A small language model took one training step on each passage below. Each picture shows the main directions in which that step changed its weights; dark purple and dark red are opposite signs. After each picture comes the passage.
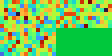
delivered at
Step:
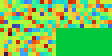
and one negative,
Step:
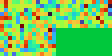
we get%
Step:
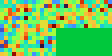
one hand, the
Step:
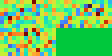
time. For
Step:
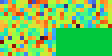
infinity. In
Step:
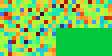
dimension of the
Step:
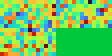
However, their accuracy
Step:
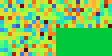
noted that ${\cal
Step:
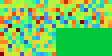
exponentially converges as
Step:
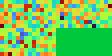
book entitled
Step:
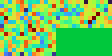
generated in the
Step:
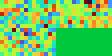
pairing Δ ,
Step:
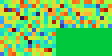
to exercise their
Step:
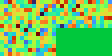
components of the
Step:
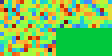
from the literature until
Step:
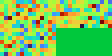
Suppose we are given
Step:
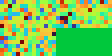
Delft Delft
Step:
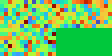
NAIK and
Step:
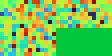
induction on M.
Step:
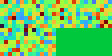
ministry. In
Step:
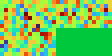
collects, such
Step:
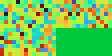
cases this is much
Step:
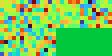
contact zones between
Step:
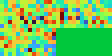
in XPS with
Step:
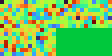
of prime numbers,
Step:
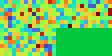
your career has
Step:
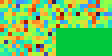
biggest ten
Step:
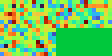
defined a descending
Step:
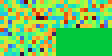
y - x
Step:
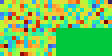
by Z.
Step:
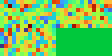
variables derived from the
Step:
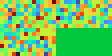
to as raising
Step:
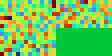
a chaotic
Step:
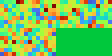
is common in all
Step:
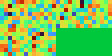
same cycle, which
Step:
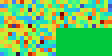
process. There are
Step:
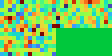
deployable structures
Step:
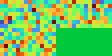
market standards."
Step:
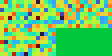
trend provide an
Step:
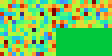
green technology.
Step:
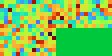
in closed form,
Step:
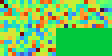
the proofs of all
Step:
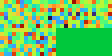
seems to have a
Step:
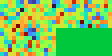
weight and concentration of
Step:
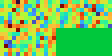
In the eight
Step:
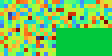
hereby declare
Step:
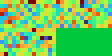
a time point.
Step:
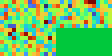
such a ring is
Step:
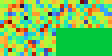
a unique point
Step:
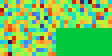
- understanding the
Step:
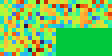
based on the
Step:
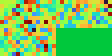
support on academic
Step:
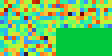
solution to the
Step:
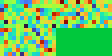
point. Initial
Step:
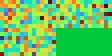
we recover the following
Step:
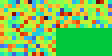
earth's clear
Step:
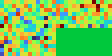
its rating.
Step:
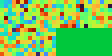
sphere (see
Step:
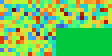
that the distribution of
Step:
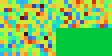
would have to be
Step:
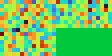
tree oil and
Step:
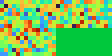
the projection of
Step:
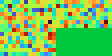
and $\Delta t
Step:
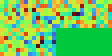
language for combining multiple
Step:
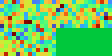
the University of
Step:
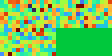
existing strata and
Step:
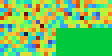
which the number of
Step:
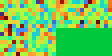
develop jud ang
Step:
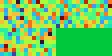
associated with internal root
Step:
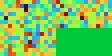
the first row of
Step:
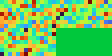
tables, and
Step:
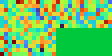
is the inclusion.
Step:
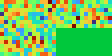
of ISI policies
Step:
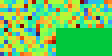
Test-problem 1
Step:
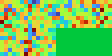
argument to work requires
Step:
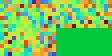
evokes the
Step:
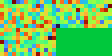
detected but there are
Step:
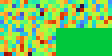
media use. Their
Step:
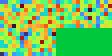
then there exists
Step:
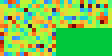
loop spaces induced by
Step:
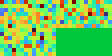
= cells to be
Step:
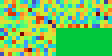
the new threshold has
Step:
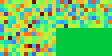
adapted homology basis,
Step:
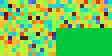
unique classic solution
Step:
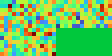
not yet been fully
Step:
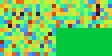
seems to be a
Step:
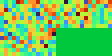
is a more concrete
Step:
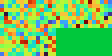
\proof If
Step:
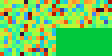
\] Nevertheless,
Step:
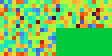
of the posterior
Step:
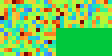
as much as
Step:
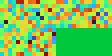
is presented in Figure
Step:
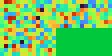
other medium.
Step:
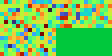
their radial parts
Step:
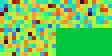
aesthetic and
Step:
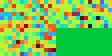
drop outs,
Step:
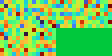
predict the occurrence
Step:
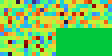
Our approach is the
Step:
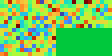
how the adoption and
